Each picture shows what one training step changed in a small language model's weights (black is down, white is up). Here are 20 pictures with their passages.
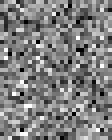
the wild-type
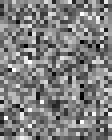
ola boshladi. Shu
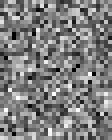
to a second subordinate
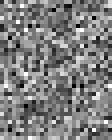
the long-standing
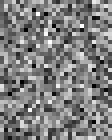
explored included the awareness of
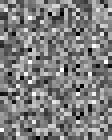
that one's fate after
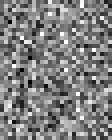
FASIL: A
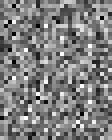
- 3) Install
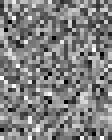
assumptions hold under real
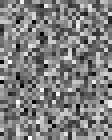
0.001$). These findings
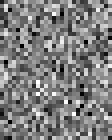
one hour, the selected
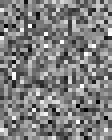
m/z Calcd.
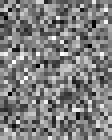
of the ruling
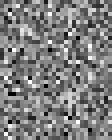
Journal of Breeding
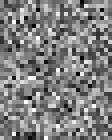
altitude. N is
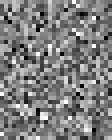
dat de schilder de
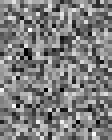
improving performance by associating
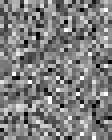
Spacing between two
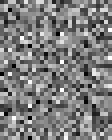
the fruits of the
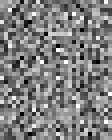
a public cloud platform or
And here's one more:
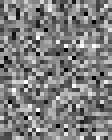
such as MEG. 6
